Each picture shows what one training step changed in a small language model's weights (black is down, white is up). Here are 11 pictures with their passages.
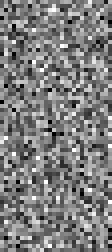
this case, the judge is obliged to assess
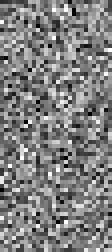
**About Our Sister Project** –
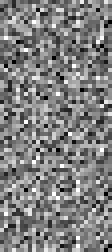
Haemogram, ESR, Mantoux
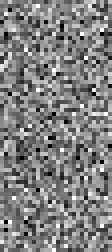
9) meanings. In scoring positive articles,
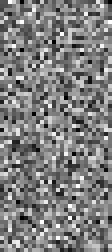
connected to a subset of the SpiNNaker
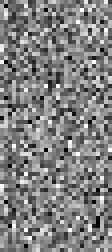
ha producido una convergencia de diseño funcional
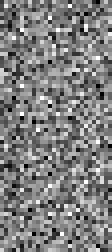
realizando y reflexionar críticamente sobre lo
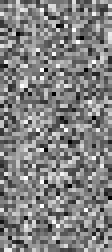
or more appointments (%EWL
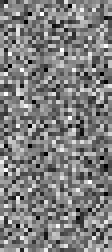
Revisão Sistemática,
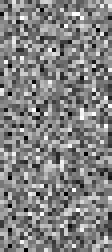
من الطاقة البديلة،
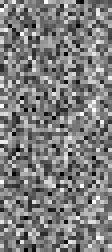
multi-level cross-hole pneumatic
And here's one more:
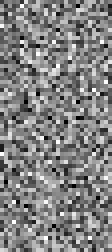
for middle-aged women with excess weight, as well
